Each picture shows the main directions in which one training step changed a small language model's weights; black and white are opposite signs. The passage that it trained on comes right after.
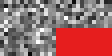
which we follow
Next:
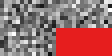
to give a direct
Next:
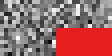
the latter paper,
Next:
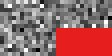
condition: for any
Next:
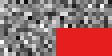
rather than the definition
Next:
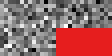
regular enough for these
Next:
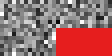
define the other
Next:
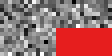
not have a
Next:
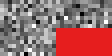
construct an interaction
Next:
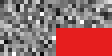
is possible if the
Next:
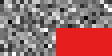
in the whole
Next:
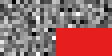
Theorem 1 immediately
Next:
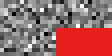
namely for bounded
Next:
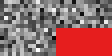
this measure have been
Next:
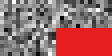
calculus with
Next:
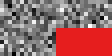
for the function
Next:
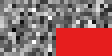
and TS1
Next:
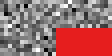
a binary rational
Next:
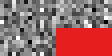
mass and energy.
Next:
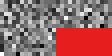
the existence of periodic
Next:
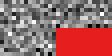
LP2 for
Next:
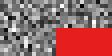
match the conditions
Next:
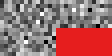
is mapped
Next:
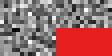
following derivation
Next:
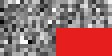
estimated by
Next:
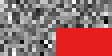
that the value given
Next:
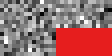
center at a point
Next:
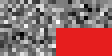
then $G$
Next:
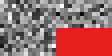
that $a$
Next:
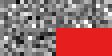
direct calculation.
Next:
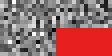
spaces of gradient
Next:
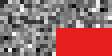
$\forall x$
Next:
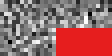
the sense of
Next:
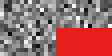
will be chosen later
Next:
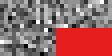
For a homogeneous element
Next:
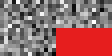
open problem is to
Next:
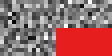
cell on the
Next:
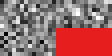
of $X$
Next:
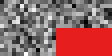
of the inequalities.
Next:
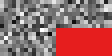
of motion}
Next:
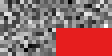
the inverse differential
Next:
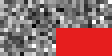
We can now
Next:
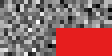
is compact, then
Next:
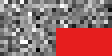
sums by
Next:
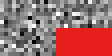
adjustments are
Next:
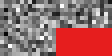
to one correspondence
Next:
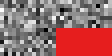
This completes the
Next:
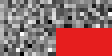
Let $\varphi,
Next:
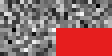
the dynamics of
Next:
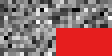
Hence the result follows
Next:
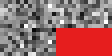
write down an
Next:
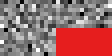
of directional
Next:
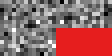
Here we used formula
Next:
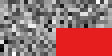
demonstrating the
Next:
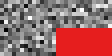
value range $\mathcal
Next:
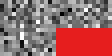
It is an easy
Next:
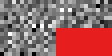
isospectral to
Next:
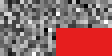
the homotopy category
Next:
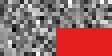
have that with probability
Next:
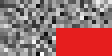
be a smooth projective
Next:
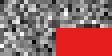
of internal
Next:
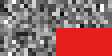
s)$ on
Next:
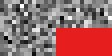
rest of the
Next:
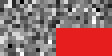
up with my
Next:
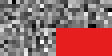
groups with all
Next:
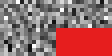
equal to zero.
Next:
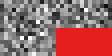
Therefore, we can
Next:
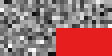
In a special case
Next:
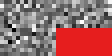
homomorphism of
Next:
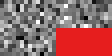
is an irreducible
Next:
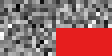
tableau is again
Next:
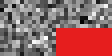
that greatly
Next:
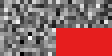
to consider invariants
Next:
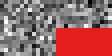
loop around
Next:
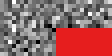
functions of the form
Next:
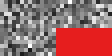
the trace, so
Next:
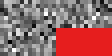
recovers the
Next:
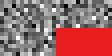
orders weigh
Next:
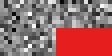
goal of this
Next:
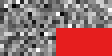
like the short
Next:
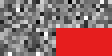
issn =
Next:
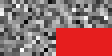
if and only if
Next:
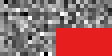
the conditional probability
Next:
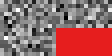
hope that
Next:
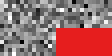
that the tensor field
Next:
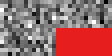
The main focus
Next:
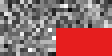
the number of initial
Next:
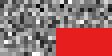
associated with $\bar
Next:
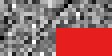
techniques to the
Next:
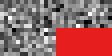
The finest curvature
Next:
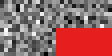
is contained in
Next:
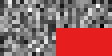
with high probability,
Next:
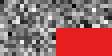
of the velocity.
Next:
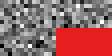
order $p$
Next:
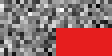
over to the tangent
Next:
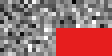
not have anywhere
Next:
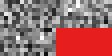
the following consequence of
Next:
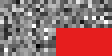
well as its
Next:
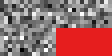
also mention that
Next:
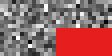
= \varphi
